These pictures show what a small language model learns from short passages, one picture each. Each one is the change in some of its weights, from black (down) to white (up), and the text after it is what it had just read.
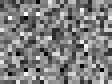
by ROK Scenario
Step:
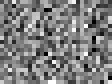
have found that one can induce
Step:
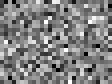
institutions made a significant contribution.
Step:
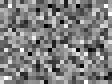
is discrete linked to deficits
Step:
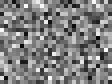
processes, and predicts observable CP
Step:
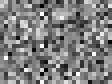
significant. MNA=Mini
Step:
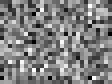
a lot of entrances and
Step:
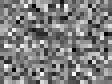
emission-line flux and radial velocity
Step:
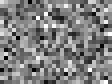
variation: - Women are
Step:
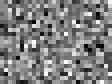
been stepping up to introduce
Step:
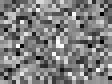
volume-limited galaxy sample from
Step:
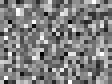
grown on 0.25 mm
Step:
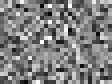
for Ithaca.
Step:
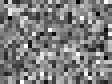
were more sensitive to the pathogen
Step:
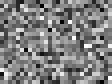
w}$ in place of $\bs
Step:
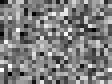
edge energy from 1.00 to
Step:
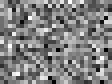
performance before they are put in
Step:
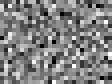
equations of calcium into a single
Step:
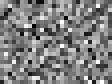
A. System model At time instant
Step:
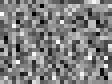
mass fraction and mass number of species
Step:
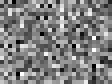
showed that their model does not
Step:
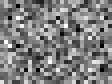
than when we have the two
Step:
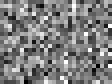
experiments. The Japanese
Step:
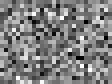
said to help expand access to education
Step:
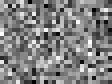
of secondary radicals from them in
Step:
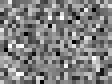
at the following unitarity constraint on
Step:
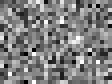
charges match the holographic result.
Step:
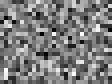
Curry, N.,
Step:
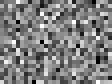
incarnation, the
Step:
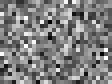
two different zeros (no
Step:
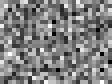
appears clean and neat as the
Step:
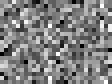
atomic initial abundances, and the
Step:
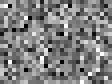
evaluation (Dekimpe &
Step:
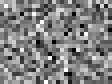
T₂ it dropped by
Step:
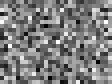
of a Pt layer and the
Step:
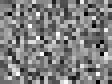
therein). In a recent
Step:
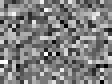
Stat Responses μ
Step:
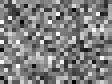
are in agreement with the experimental numbers
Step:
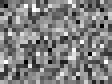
Technology in Optical Engineering** is
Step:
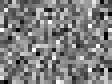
of the same field. This
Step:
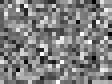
state on the bond $\langle
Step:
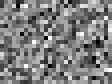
synthesis methods to iterate listening
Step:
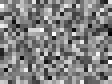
effective HMI communications that can
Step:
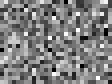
which are currently spread across various areas
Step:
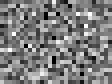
c belongs to the formal concept
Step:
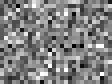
weights are quite likely to start
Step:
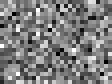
discuss properties of two important functions related
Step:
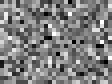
while Mert's cola is
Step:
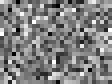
differences according to the sides.
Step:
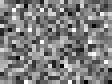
n. 52 above,
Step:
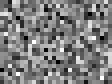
for the three samples while control had
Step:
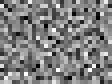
gating implements a
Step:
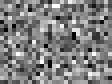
decision-making. This refers
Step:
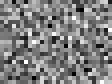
more massive group or cluster, it
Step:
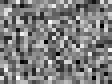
region and community. All the
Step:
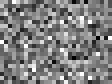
institution. The proper use of
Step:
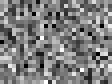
a CBDC: “there
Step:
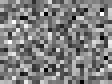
in waters intended for
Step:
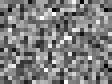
at 2.52 minutes
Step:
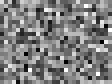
of which 34 were included in
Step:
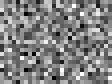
don't need, or the presence
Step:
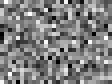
long, 5-joint mechanical
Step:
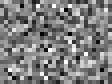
systems. Previous studies have shown
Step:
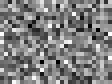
planning the experiments and analyzing the
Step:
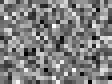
the base of the Red
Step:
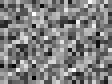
acoustic sounding or
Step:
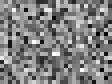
in secondary school Literature.
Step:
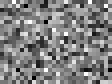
models to only reveal the secret
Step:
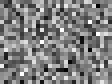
the Einstein vacuum equations for rotating
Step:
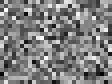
One way to make sense of these
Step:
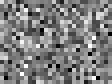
Since $\lambda_{L}=
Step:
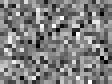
The HV indicator measures the
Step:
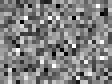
compiler-based approach even
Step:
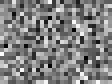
such bands is reliable and the sources
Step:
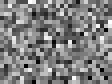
in tuberculosis patients were Side effects
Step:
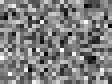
confronted with the corresponding observations
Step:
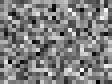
the percentage of monthly income
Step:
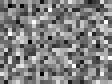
body weight is associated to different
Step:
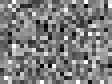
language. The result reached by
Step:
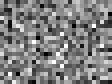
or higher than the performance received from
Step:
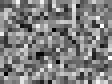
the datasets; J.O.,
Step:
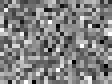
of significance, the null hypothesis
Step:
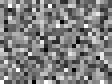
with the de-excitation
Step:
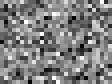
model varies the following three
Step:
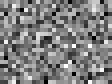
childhood cancer during five-year
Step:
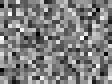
the average number of correct alignments
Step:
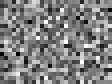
example, by varying energy of
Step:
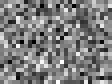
retained from the previous step
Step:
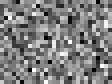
in central Pb+Pb
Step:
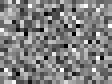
three degrees of freedom, we find
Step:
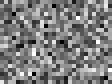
group whose entire membership is
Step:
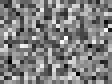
the cyclic test, which is
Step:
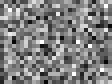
tested using three pre-trained
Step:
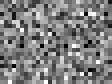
Lindsay showed when
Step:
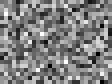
layer processes input data to produce feature
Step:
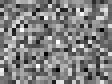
(3) inherited
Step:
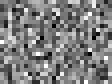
a high school professor in
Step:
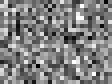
were permanent. However,
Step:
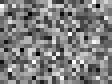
spacelike separation with
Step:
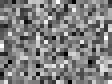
precise control of the coupling field.
